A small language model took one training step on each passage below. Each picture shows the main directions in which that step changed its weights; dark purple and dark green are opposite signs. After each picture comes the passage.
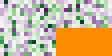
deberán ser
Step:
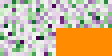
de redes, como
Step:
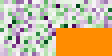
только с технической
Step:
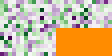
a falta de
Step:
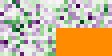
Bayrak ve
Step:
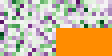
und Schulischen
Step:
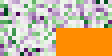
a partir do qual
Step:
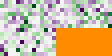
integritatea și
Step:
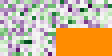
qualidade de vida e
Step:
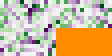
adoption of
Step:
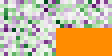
das cortes de
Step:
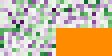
направленных на
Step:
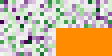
acordo com a
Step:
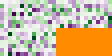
до Нового
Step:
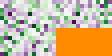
orqali insonning
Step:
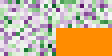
de Ciencias
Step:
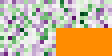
em regime
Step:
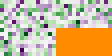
sistema geral de
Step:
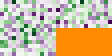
fim que
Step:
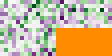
în cele mai
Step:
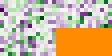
e a mudança
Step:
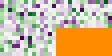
criança na
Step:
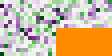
aponta para
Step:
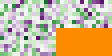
de los profesores
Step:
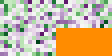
mavjud bo'lgan
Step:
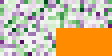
fatores que podem
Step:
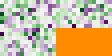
برون سور
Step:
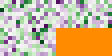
direitos sociais,
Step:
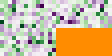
pesquisa e educação
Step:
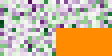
tushuntirish kerak.
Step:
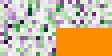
chiqarishning asosiy
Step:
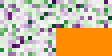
na biror
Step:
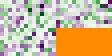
Guiné e
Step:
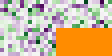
compliance of
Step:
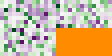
atau harta
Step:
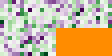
melhorar a
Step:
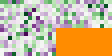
sesión se
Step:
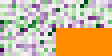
nova associação
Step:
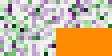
verbunden wurde.
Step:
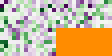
Fase 4
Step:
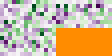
Completer -
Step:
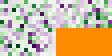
de acordo com
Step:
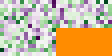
a teaching and
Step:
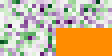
familiile în care
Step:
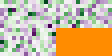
innovatsion tadqiqotlar:
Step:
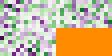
causa della sua
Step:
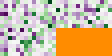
el uso de los
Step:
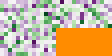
imkonini beradi.
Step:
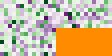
Еще раз об
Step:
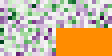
cara melakukan
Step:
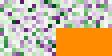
tasks and
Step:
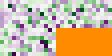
или профессиональных
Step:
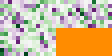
και σε
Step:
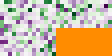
hebben dan
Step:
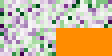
uchun egat
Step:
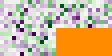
как создание
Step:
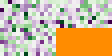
papéis que
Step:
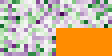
curso, tal
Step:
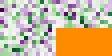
país e pelas
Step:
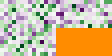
Conference on
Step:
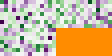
acordo com o
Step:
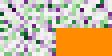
território nacional
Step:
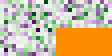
1% ni tashkil
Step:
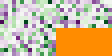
que el daño
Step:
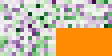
va modellari
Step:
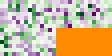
merk. De
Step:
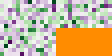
Em diálogo
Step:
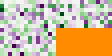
o local onde ele
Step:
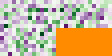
la Roma,
